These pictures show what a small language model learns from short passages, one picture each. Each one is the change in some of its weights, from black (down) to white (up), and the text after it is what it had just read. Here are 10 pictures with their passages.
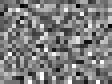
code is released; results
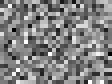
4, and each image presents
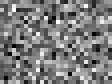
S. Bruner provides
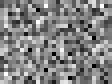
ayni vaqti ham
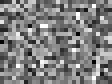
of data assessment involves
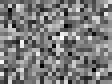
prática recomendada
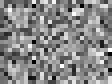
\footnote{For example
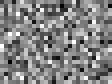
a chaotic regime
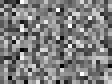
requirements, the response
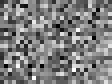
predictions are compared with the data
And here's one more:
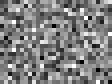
is to counterbalance
